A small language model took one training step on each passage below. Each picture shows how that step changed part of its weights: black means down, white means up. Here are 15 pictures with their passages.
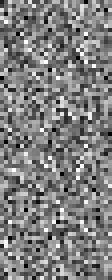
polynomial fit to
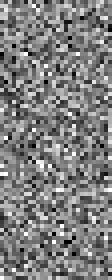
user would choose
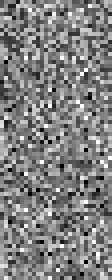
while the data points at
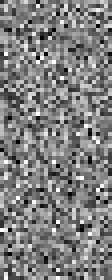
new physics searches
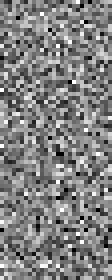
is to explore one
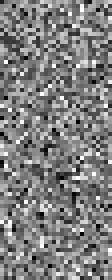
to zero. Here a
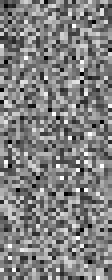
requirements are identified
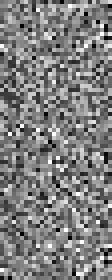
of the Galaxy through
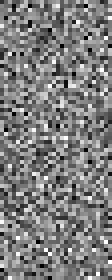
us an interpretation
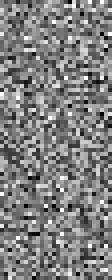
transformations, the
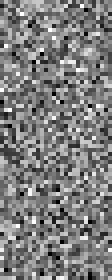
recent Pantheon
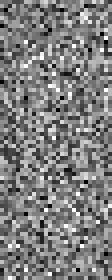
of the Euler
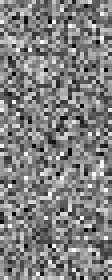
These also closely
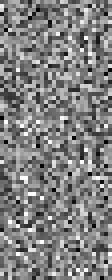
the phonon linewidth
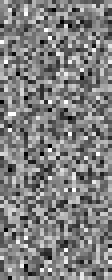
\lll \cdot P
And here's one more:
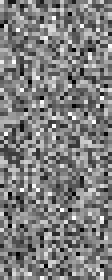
latest advances
